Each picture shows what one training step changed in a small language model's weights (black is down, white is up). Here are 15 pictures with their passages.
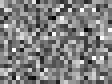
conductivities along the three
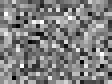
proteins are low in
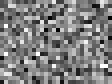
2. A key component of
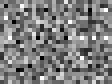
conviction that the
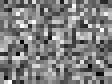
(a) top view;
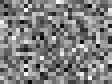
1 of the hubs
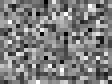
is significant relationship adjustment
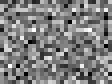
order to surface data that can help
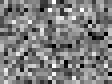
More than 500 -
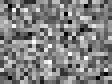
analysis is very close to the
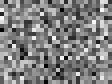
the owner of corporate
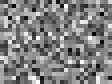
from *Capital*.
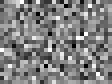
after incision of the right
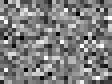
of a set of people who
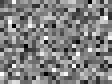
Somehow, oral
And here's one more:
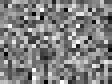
colorless needles;
